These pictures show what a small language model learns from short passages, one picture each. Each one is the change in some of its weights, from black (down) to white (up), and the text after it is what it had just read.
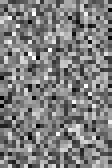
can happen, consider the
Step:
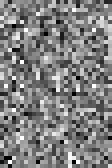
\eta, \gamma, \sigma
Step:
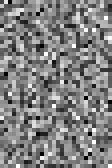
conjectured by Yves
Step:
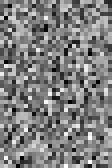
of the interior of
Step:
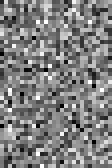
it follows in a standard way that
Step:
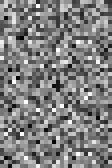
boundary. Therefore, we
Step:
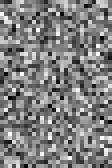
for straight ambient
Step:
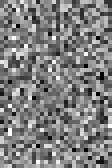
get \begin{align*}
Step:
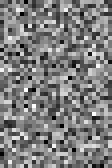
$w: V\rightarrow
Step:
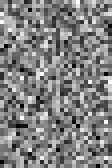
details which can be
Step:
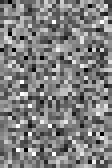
quadratic differentials on
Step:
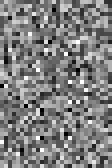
that its class in reduced
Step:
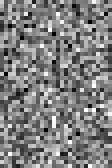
of nonnegative matrices.
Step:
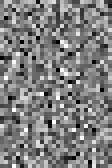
linear functions under consideration.
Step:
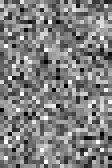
\quad \forall \ t
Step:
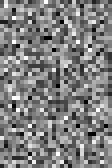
polarized Abelian
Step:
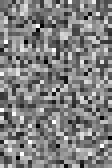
is a smooth manifold with projection map
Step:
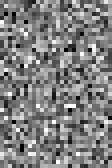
7). For smaller time
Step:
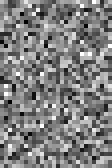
flow, shallow water
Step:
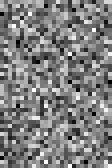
A (\omega_i)
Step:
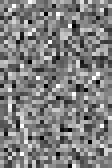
For any $m\in M$
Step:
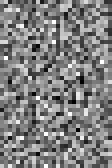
define the differential operators on
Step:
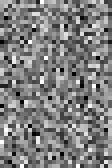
equivalently $$ {1\over
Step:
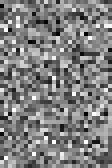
however, may lead to
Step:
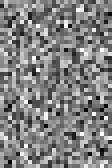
will be the same as the row
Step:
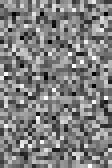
III, this version of the
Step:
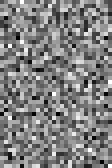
see that $m\leq
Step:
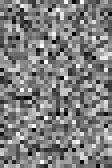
a directed movement component
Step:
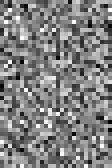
psh function which is comparable
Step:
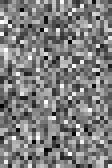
box, depending on the
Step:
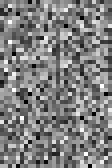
present paper. Our
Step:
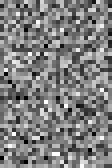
generated by a finite number of inner
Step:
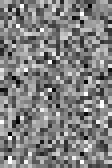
we get \begin{equation}
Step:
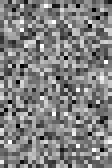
\neq 0$, then $\cat
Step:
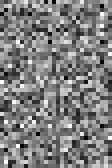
small decrease of transformer
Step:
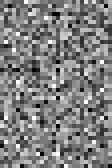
group of adjoint representation of
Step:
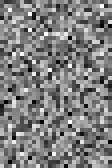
to the entrapment.
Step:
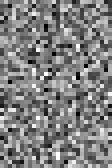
of \textit{f (x)}
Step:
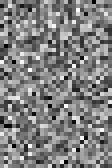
no known quantum
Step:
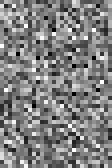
bath addition of
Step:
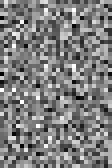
polynomials (after a possible
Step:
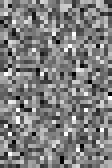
are equivalent. \begin{enumerate}
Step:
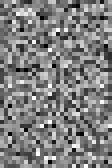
achieving about
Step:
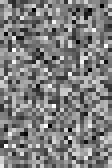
isometric embeddings of
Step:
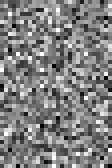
physics. But
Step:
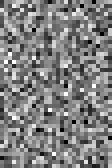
accessible character can be
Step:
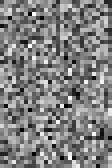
the input discrete- time
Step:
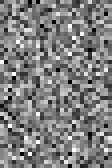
nearly all geometries,
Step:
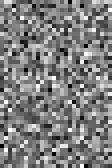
is odd, the differential equation does
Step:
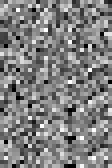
congruent to the
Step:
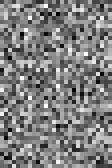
\triangle, \] then,
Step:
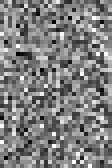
Publications. The
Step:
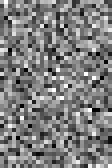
in the case $m=0$
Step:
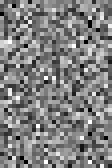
T)} \supset D(\overline
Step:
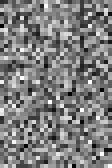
isomorphisms within each class there
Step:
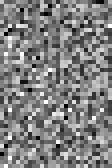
algebras lies in the intersection
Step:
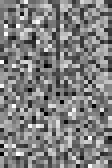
sequences corresponding to
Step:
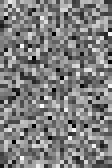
simple weight function will be defined on
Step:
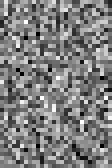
be arbitrary complex numbers
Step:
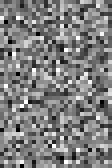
Suppose the contrary. If
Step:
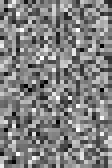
extension of this result to
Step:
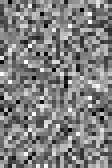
the characterisation of the
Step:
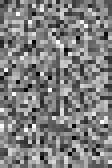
accurate solutions than the other
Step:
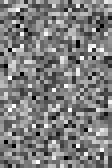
\rightarrow \mathbb{R}$ be
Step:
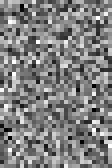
pairs $(\lambda,r)$
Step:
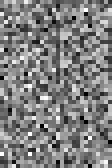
equations and constraints and apply the
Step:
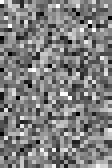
mark options = { color
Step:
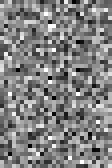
$\lambda_g$. It also does
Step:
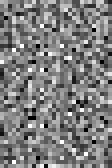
for $S$ and $n$,
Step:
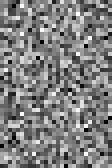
was Theorem 3.5, Corollary
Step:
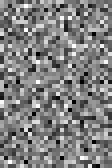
if the set $V$ can be
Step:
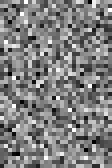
each $n$; we regard
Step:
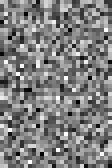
is necessary and sufficient for
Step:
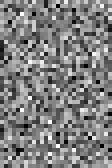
and a $p$-adic
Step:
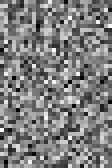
is ensured by scaling the
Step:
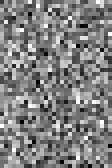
zeroes elsewhere. Let
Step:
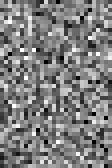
in \cite{C} for a
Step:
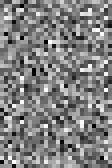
\colon \Del^1
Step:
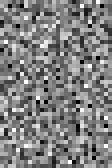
which algebraic relations for
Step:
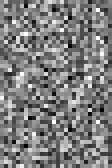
if $\mu: T \times T
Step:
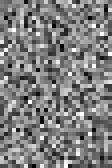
the count by a factor of
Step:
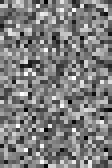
Brownian motion with
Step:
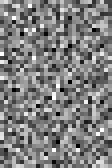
all $\theta \in \Theta $
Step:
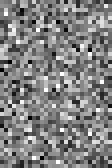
\cite{Sal00} to
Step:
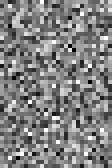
the Upper-Level
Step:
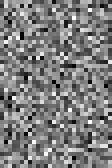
If we now let the the
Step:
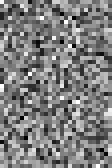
the first equation describes the
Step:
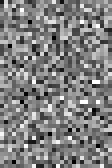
that $a$ is $ p
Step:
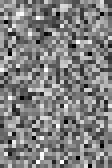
also given. \section{A
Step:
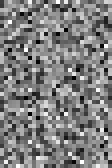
a Gaussian by
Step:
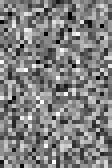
dt. \end{equation}
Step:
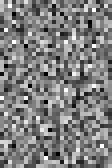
number of orbit segments
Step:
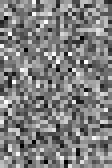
above, the reader is
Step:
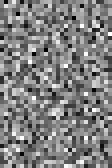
some immersion $f:
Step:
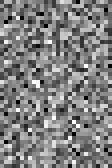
by checking the
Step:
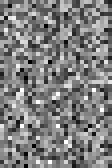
of $A$ is the vector space
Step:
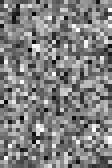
of material planning
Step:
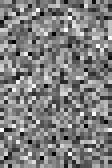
In particular, to ensure
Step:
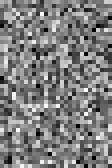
distal and has no periodic
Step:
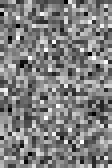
\begin{example} We show
